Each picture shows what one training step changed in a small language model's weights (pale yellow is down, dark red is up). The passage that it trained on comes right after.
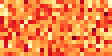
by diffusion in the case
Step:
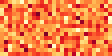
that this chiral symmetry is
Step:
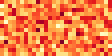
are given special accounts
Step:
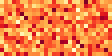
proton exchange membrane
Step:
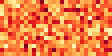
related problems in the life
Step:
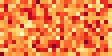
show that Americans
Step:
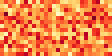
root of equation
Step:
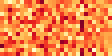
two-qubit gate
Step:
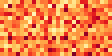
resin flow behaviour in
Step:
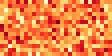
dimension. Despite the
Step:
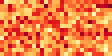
the potential of Generative
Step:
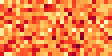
implies location 0 and scale
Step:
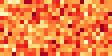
analysed at the
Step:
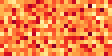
measures to ensure mathematical
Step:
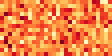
basis of the broken symmetry
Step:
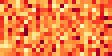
of the codeswitched
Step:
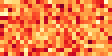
77 Acute on
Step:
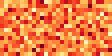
conduction electrons for temperatures
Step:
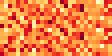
M.P. and
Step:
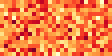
neural network. In
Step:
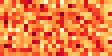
2 \pi \hbar
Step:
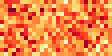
pressure contribution is dependent on
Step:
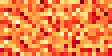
using the ground state energy
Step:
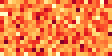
between the discrete variables.
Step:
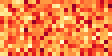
through a weighted aggregation
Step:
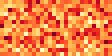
trajectory accompanies
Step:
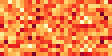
spending, tax
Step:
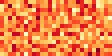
of the counsels
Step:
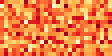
for the production of the
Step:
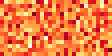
which highlights the
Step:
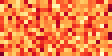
of filial piety
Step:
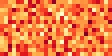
success across various diagnostic
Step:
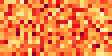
a joyful activity
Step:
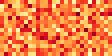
of SFRC containing
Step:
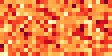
we named as
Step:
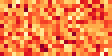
multi-state and
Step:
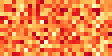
In order to account for
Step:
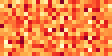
and adherence effect of
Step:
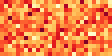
in peat-based
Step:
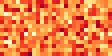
Based on the analysis of
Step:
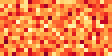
nm)/FeTe at
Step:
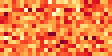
EU liaison
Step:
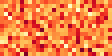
quantization gradient
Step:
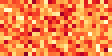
bosonization. What is
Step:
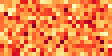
distance given by,
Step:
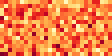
stress that manifests itself
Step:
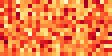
light long-lived
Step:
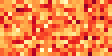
atmospheric conditions).
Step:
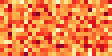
that from WTC
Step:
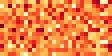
and Phenomenological
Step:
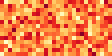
the ligand. In
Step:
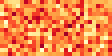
obtained by the proposed
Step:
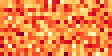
the transition strength parameter introduced
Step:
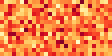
a wide range of
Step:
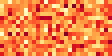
radius, and the
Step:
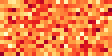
existing DC motor control
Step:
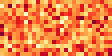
and DE are the only
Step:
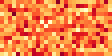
implies that the probability of
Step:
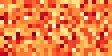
oral glucose
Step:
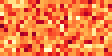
have severe intractable
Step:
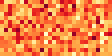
a decisive role
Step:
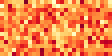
in the above for simplicity
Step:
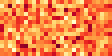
and the upper phase change
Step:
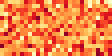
carried out in the Department
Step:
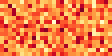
is very important because it
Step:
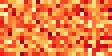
was conducted from July
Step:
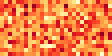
from liquids to
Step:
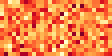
required since it is
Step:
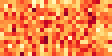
move in $B$,
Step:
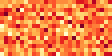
scheme introduced above Eq.\
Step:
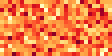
very long tails dominated
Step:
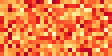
program of distance learning using
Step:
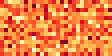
likely scenario of a
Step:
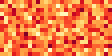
could produce higher yields through
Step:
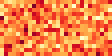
belonging to the same
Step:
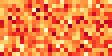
stages. In the initial
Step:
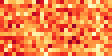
which in turn leads to
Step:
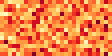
increased, until pure
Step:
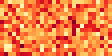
it is about finding a
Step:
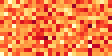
parameters, stride
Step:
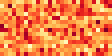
and attitudes just as
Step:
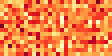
or guardians of
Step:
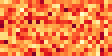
Lakes, Experimental
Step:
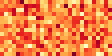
and distributions of marks
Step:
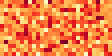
extra solvent. Second,
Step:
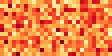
read and write for the
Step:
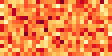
are only used for a
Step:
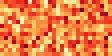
recommended. The thickness of
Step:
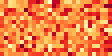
aid in formulating their
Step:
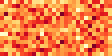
s, y)$ are
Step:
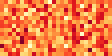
observations due to mutual orbital
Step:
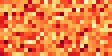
\theta}, {\vec
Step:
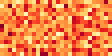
and characteristics of the clean
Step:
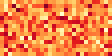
3F). Dynamic
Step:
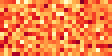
upper panel of Figure
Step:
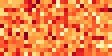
usage of time period and
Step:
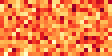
of dengue
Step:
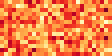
question was on how much
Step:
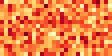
the Consortium
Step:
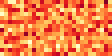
appropriate for our purposes.
